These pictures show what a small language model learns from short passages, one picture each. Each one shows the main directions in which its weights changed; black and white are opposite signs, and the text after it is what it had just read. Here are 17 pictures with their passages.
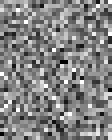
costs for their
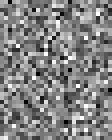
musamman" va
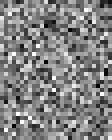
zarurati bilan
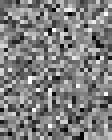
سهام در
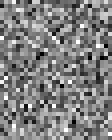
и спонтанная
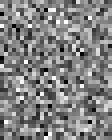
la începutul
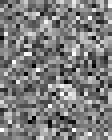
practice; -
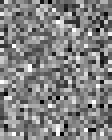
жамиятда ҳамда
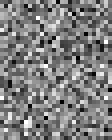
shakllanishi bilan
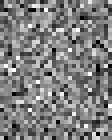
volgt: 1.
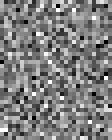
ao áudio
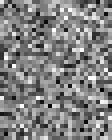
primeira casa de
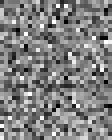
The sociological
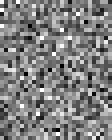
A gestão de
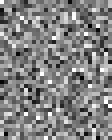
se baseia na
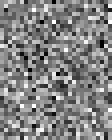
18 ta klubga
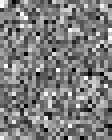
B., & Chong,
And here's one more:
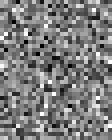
and health
